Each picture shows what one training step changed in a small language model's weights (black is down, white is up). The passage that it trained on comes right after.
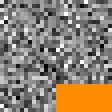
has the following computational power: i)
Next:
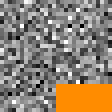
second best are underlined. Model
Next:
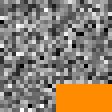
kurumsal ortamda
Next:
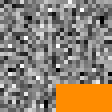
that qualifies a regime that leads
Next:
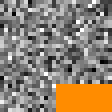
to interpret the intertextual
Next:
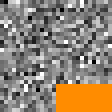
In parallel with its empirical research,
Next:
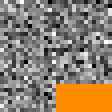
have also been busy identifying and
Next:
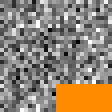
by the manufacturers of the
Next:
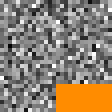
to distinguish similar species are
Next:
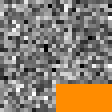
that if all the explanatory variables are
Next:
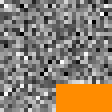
reactions of mixed imine
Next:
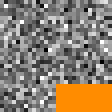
and the ruled ones. The
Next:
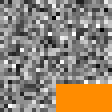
disc lesions with back and leg pain
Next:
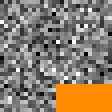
by Protodynastic authorities
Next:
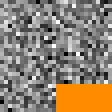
PS contributed to literature search, discussion
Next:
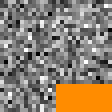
work presents a data-driven
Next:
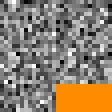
Elsevier(An Information
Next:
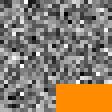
a career change, having accepted a
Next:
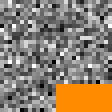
Confidential b. What is
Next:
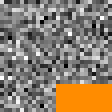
become high academic achievers but
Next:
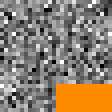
to be involved in the running of schools
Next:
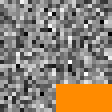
and a "Choose period"
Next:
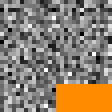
compelling narrative or context that
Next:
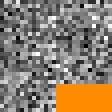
B nxn with all its entries
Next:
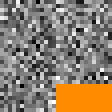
at the TDF station (see
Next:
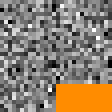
field of healthcare, securing
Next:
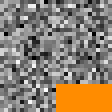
Plan in regards to all Member
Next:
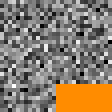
none"> - Shape and size
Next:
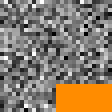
building customer trust in mobile banking context.
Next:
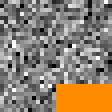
1 shows the level of tenured teachers'
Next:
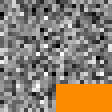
& then same solvent used to make up
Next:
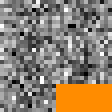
are unable to do so for a number
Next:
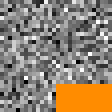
didn't test. What
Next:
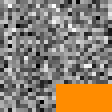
backward inner primer BIP
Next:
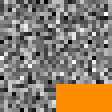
armed police force for the
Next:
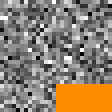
their invaluable contribution.
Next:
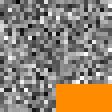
modulator, and 0 for every other
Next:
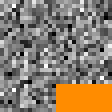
relationship among the investment from the foreign and
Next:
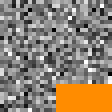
comparing home-based versus
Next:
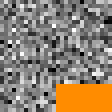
objects as well. Thus, it can
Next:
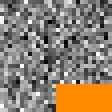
the Republic of Moldova aims
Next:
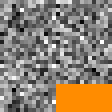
association between latent variables are the two
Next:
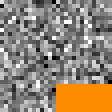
comparative sampling studies are required to evaluate
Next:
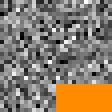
offshore oil installations show
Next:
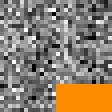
demographic data on their students via
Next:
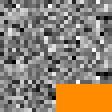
number is a solution to the equation or
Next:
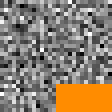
radiation. It decays on length
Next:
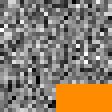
the studies of the oxidation in presence of
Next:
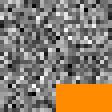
the uncertainty-guided source
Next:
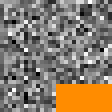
and, if necessary, change their procedures.
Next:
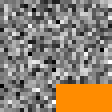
and outside the classroom
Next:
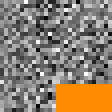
object at instant t . It uses a
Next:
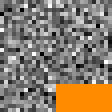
the jugular vein catheter
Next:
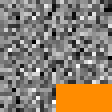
significant impact on the dependent variable standard of
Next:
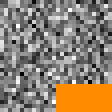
the BADC's WPS
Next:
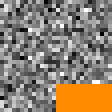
D of measurements gives the values
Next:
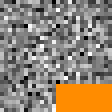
compounds. In total, 45 out
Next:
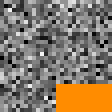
among the classifications based on working
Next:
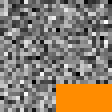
Framing Determine
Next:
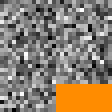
HRM practices in private universities of
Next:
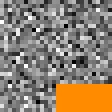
DRL-18 phytase showed
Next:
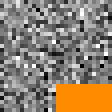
Resinicium friabile
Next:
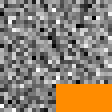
- The present cestode differs
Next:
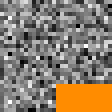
put the whole blame on the
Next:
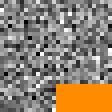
post stroke patients [8]. The
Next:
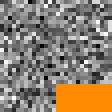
of universal peace and mutual
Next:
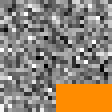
ensured. The data was analyzed with the
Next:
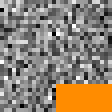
in Euro-partners and
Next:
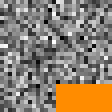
deeper engagement with societal
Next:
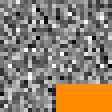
EGS. Even though we present
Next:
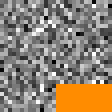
or the single jump to D. With
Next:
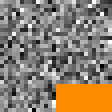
to prevent compromising or capturing the
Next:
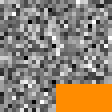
orthometric heights, were obtained
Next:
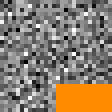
tranquility and peace”.
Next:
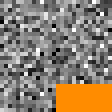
to both Protozoa and
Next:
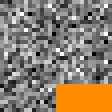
high impact network and raise awareness could help
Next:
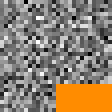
aluminum; – the use of
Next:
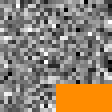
life and the effectiveness of heating
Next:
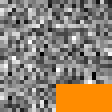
laboratory. The expansion valve
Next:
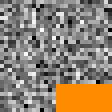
spectroscopy include X-ray
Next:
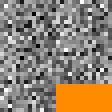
critical table value of 9.488 at
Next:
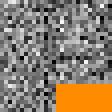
understood the above study and had the
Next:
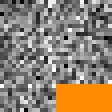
coloring, stereotypes,
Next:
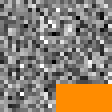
the aqueous extract of BP.
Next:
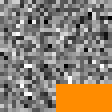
for Assessment of Risk
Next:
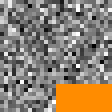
the aerodynamics and
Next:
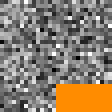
network interface. In this process, the
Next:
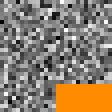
be volume of the breast and
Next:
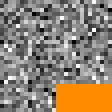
[8]. An educational cluster is a
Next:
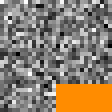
gap in the target classification task (Figure
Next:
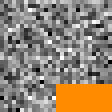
College, Davangere,
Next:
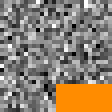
A to the default value exp ,
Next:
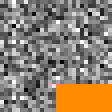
some educators said they would have
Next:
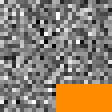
is expected to evolve and advance
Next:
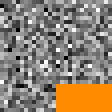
illustrates the percentage of produced energy that would
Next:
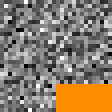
and worked up as in the oxidation
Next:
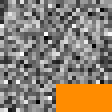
[Campbell 2017], the
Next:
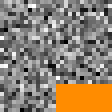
36.25 ppt. The reduction
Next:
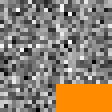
most famous game is of rock
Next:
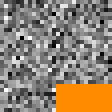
of pedagogical theory and
